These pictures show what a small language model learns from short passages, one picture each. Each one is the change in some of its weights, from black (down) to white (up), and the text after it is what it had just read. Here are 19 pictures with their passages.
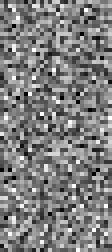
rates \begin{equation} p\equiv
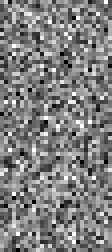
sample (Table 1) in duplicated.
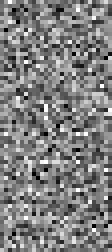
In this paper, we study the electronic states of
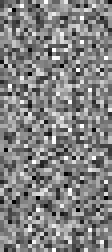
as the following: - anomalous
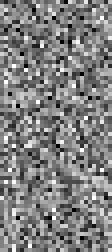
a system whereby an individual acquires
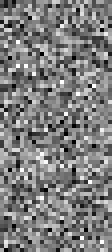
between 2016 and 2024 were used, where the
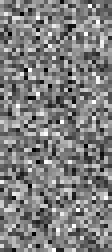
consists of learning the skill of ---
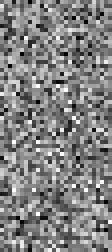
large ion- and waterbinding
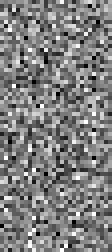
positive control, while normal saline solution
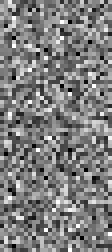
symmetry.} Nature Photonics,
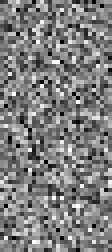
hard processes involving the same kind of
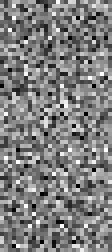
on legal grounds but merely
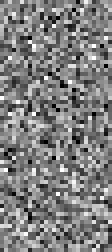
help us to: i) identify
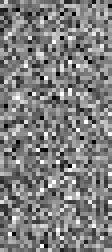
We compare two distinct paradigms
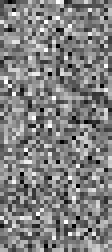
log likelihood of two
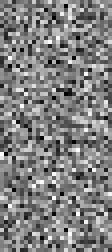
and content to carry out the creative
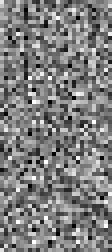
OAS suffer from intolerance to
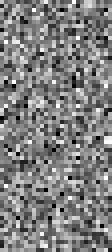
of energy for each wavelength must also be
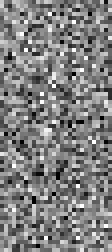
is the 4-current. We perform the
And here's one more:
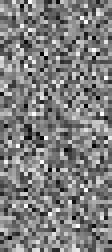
et al 1997). On the other hand
